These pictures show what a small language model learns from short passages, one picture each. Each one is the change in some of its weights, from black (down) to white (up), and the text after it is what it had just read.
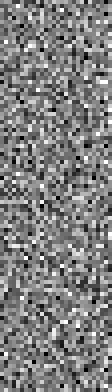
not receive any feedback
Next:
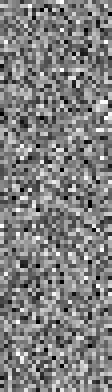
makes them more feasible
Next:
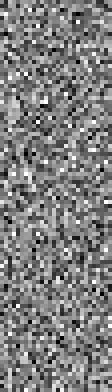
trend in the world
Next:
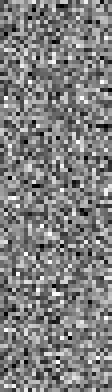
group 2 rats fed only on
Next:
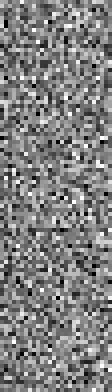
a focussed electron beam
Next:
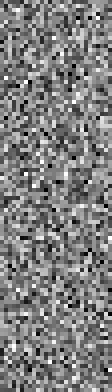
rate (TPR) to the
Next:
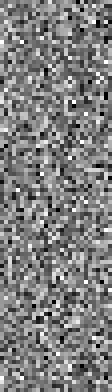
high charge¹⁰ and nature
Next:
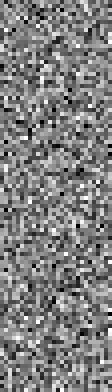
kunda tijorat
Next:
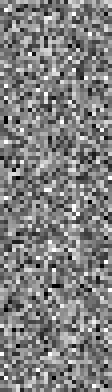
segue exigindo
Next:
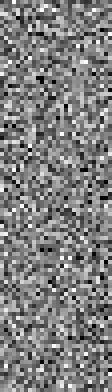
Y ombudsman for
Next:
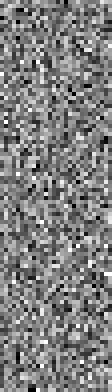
tagliafuoco a
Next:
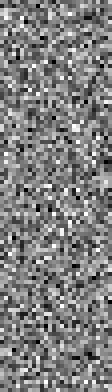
respectful, and fun environment
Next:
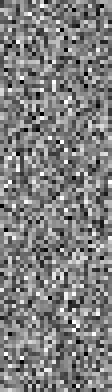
following licences were reported:
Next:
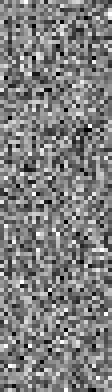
are integrated in education systems. The
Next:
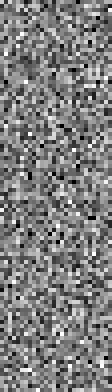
a tube with $N$
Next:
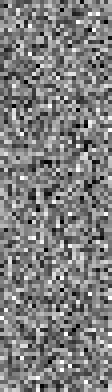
long measurement times required are
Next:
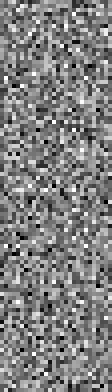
to the tool. PFL can
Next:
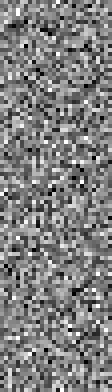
Safety Corporation
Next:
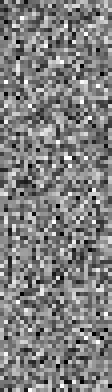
can be chosen to deliver
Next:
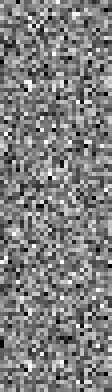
He lines is $\sim
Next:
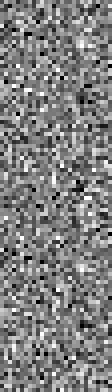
the experiment (solid blue)
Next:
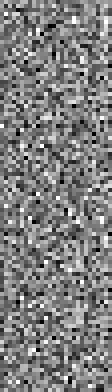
nonempty set AA that is
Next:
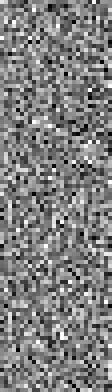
sociais ou não
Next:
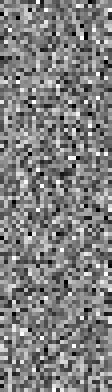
interator (sujeito), a
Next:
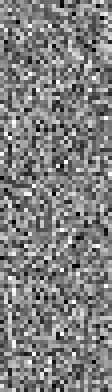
the noise in the final
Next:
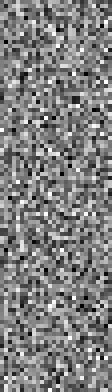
pain, but with a very
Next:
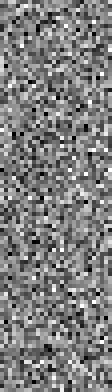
port. Waste management is
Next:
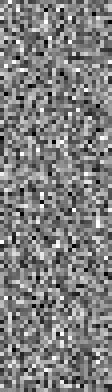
change, and advised
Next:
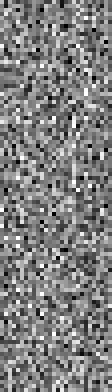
on spin-flip
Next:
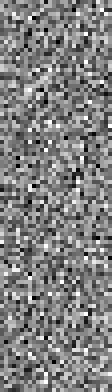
schlesischer Käfer
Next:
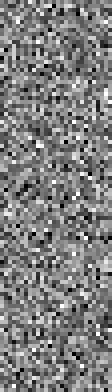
Year $t = 0$ corresponds
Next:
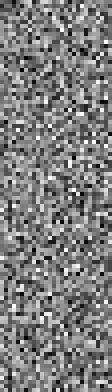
these are missing from the
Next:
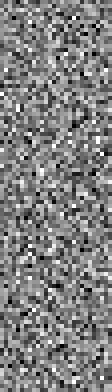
site, with some participation of all
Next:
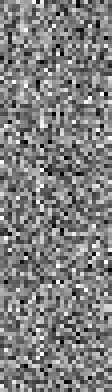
foarte limitat de state
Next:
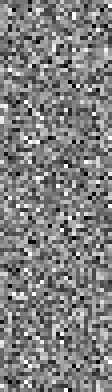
Unga ko'ra,
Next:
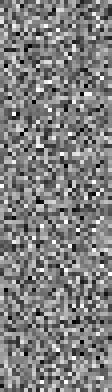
scalar fields, $A$ and
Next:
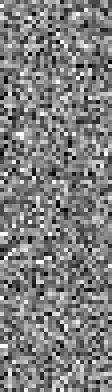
corresponding quinolines⁷.
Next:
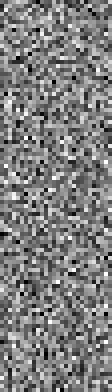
listening in the concert
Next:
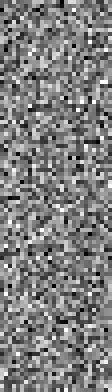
SDG 15 aimed to
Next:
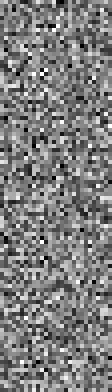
financeiros da sua
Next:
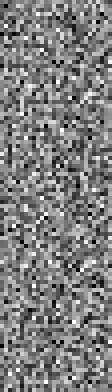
we find a diameter of
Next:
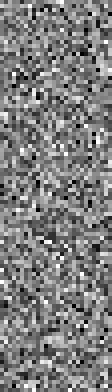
makes these island environments
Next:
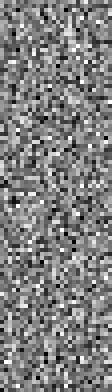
bugungi global
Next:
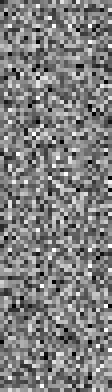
lain layanan 24
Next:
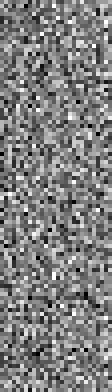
readily compiles on
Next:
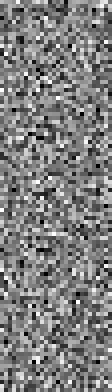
robot in indoor
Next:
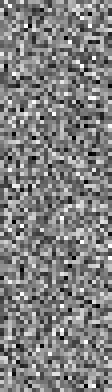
en *La sociedad
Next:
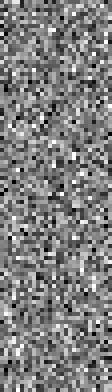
свидетельствовать об
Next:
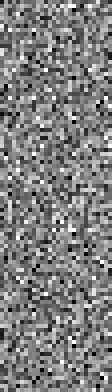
– організована
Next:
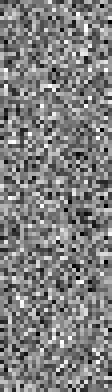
mechanisms and more effective
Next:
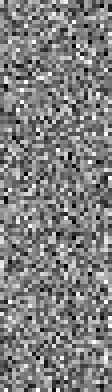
\bea A(\bar B^0
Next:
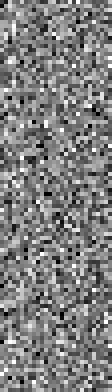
сочетании с
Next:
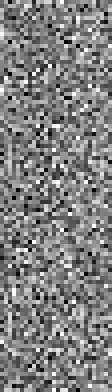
the baffles region are
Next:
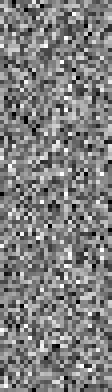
MHD waves. On
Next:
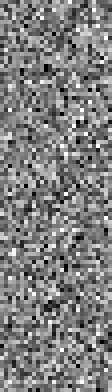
data is in the calibration of
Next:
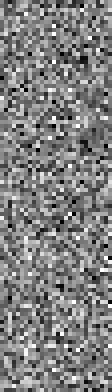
mass or if the top-pion
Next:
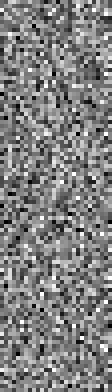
by the sacrificial death
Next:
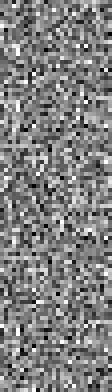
continuación se presenta los
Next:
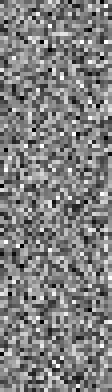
never allowed her to
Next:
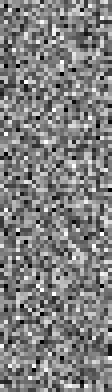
Physics, Carnegie
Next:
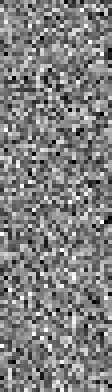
recent approaches [12],
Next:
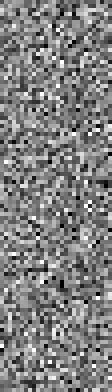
real time answer and have
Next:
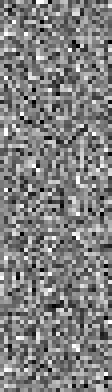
для направления
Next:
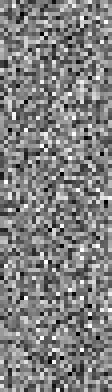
Cette raison a
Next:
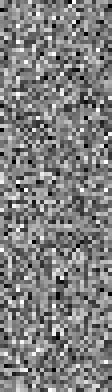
The red channels for the
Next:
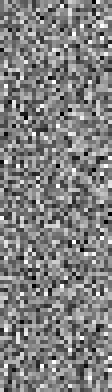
illustrators have contributed
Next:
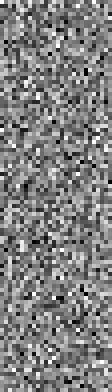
population will be presented and
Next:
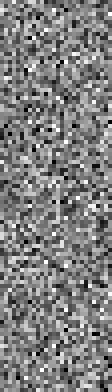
objectives for the next
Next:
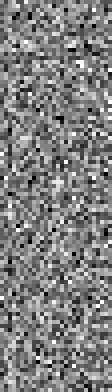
mass within $r$, and the
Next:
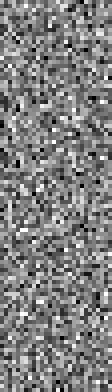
de la vida social. A
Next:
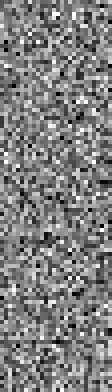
fundamental issue in the
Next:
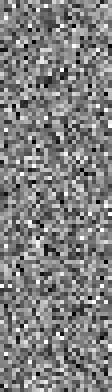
structures. REST also generates
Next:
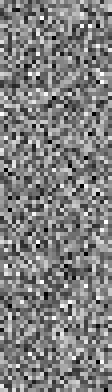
yarmi Markaziy
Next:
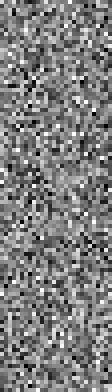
today. The designs and
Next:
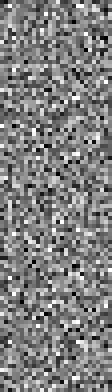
variables when the distance between the
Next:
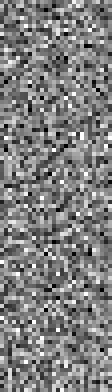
Qalin selluloza
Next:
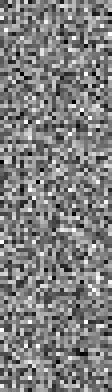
, which consists of a set
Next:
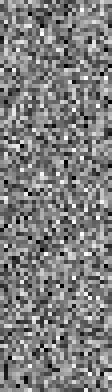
\author{Robert M.
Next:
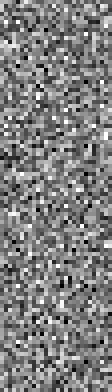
Knowledge. By
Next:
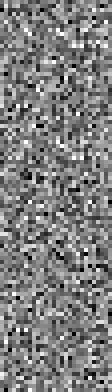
sobre a EA apresentados
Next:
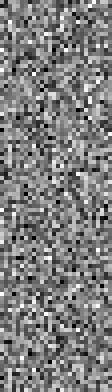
reddening, distance and
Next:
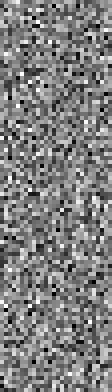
Amir Temur va
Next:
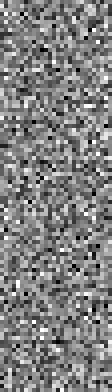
further verify the buying
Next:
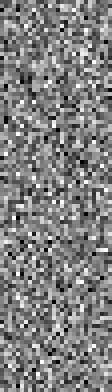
must be translated into
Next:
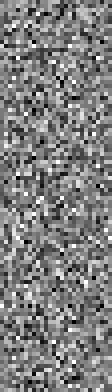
significantly larger than its
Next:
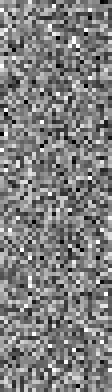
shell.** After the
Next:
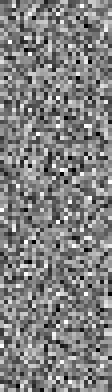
aniqlash imkonini
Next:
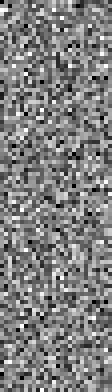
observable spatial frequencies
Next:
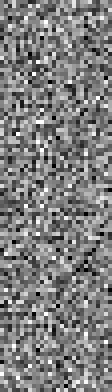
For comparison, the red,
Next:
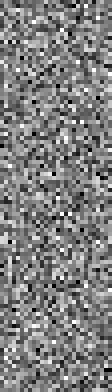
process where the tensor interaction
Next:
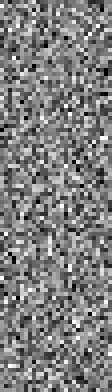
walls are thickened.
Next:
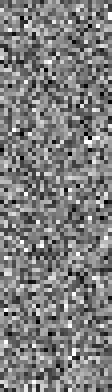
and computation. Additionally,
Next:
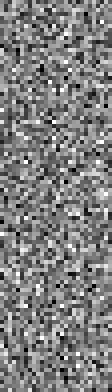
bulk component is subject to
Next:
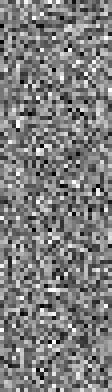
community-based environment.
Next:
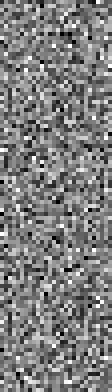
and not simply the corresponding
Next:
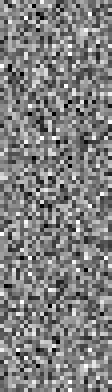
repositories for specific
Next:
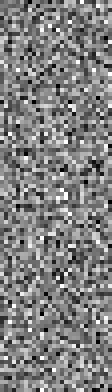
which comes from the interaction between
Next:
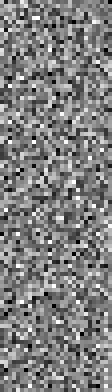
– Ташкент:
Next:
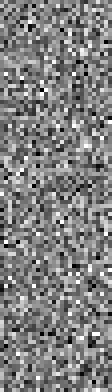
The estimations were made with a
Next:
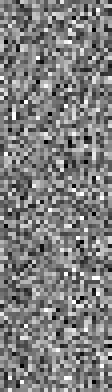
using Monte Carlo
